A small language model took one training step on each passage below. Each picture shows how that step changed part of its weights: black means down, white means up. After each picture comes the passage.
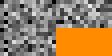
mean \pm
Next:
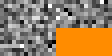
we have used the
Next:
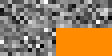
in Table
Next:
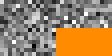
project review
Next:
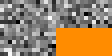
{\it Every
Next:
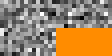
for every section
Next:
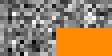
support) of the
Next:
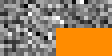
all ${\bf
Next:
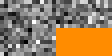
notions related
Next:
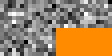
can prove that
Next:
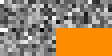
consent in
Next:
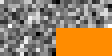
can be seen
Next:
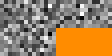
we use a
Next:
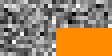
consists of positive
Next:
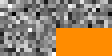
of anxiety
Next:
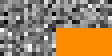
mean by this is
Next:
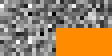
concept: it
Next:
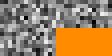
paper, in a
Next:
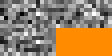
minimum length
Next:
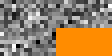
have that %
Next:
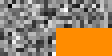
your students
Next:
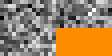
clots, while
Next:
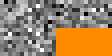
letter to denote
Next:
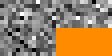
Mardin which
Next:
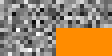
of a {\bf
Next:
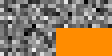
the complex of
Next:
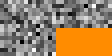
suffices to
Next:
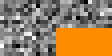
a function,
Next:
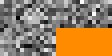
to work from
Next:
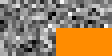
for future
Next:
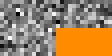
experience the
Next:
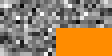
by twice
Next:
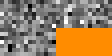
impact of
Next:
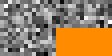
main cooling
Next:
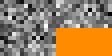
measured. The
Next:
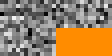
we cannot use
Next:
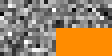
and $M =
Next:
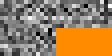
to the development
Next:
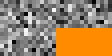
transition of
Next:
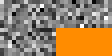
of the proposed
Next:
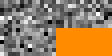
for collective
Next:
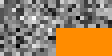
study to analyze
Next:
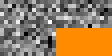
the perspective
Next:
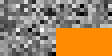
in a single
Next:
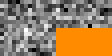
the ball of
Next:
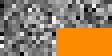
themes. In
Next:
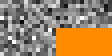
which gives the
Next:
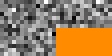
$X$ in
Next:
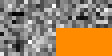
to see that if
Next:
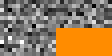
the gradient
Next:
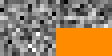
a supportive
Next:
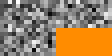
or less
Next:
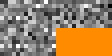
needed by
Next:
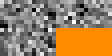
and mechanical
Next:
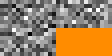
rarely been
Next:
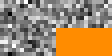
algebra leads to
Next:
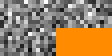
per cent of the
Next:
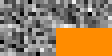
One defines
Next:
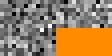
be routed
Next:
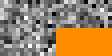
social networking
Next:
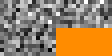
(based on
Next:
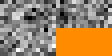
casi toda
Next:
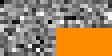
\text{ and
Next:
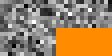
researchers, the
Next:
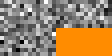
are painful
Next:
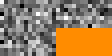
the mapping
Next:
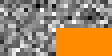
tool in
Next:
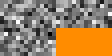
5 Max
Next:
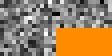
game position
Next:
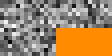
command from a
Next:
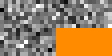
This contradiction
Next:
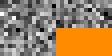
and $h$
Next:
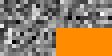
a first step
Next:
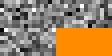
Here are the
